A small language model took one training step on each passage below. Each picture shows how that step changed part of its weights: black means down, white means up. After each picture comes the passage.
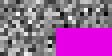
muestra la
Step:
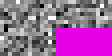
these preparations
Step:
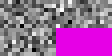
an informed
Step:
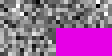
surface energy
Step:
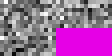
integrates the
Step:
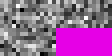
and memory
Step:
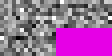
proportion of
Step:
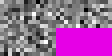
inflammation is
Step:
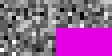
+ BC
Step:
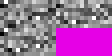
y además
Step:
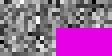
Jun Hong
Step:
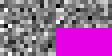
the robot
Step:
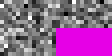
species and
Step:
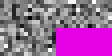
report have also
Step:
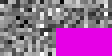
these lower
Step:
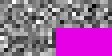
the changes
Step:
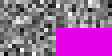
que mais da
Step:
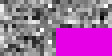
different works on
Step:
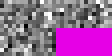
in weight of
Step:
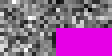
of Clean
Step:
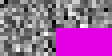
unable to
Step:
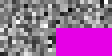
gap between
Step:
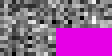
adjust its
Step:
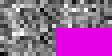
Brasil –
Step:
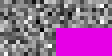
recovery of
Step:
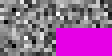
part of general
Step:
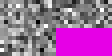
las normas
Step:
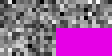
en particulier
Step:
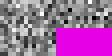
no canal de
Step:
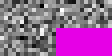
approved by
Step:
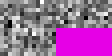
no meio da
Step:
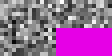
well as the
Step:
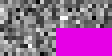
years. The
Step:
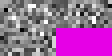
través de
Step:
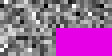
maintenance of
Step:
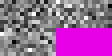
has two main
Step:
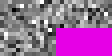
global health
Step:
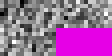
ammo bu
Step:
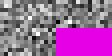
deleting all
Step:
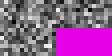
muscle of
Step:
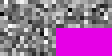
В общем
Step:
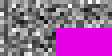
se analizan
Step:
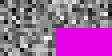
experiment was
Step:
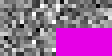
all sources
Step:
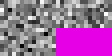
rivojlanishi bilan
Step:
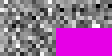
calculate the
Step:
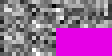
the intervention
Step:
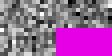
solely using
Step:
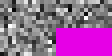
genere e
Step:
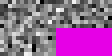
unit in which
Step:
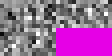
Integral del
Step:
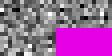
sessions to
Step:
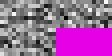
Дели и
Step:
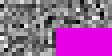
the interfering
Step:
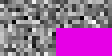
used depends
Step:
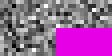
The allure of
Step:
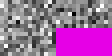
more accurate
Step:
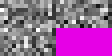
the experimental
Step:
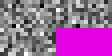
fed to
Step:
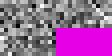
it growing
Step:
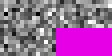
in Individual
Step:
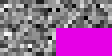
quelle che
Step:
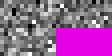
you will
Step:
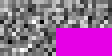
to evaluate and
